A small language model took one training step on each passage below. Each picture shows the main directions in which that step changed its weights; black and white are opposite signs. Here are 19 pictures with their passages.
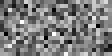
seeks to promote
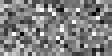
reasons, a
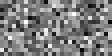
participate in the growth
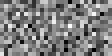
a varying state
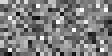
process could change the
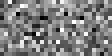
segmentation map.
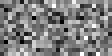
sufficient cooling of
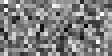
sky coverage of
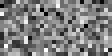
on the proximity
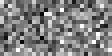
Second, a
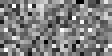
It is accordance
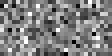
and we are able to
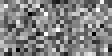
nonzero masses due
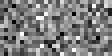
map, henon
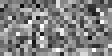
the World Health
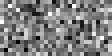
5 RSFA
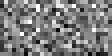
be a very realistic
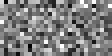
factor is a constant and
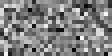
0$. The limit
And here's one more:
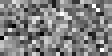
several countries of the
